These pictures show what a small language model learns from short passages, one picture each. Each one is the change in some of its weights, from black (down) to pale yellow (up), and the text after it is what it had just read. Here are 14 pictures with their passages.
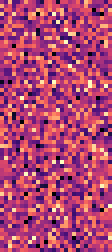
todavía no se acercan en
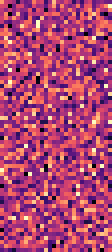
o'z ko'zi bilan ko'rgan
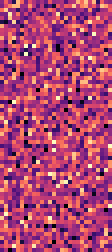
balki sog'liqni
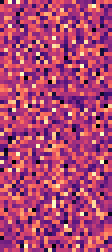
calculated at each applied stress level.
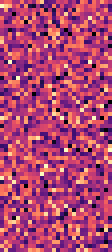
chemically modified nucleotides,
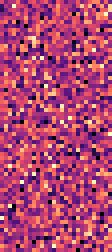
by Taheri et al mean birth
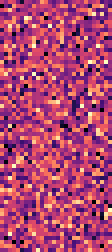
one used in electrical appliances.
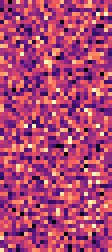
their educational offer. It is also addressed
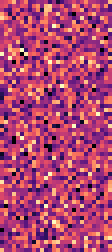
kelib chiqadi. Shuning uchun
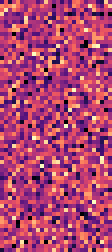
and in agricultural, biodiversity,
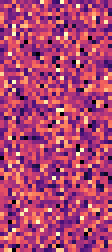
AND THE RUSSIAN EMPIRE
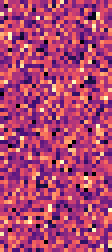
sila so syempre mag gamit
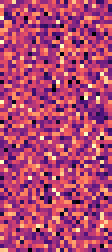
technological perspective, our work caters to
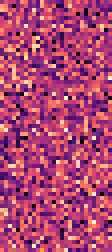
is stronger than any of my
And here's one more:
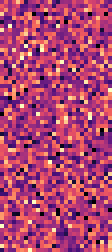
19 participants and items, yielding
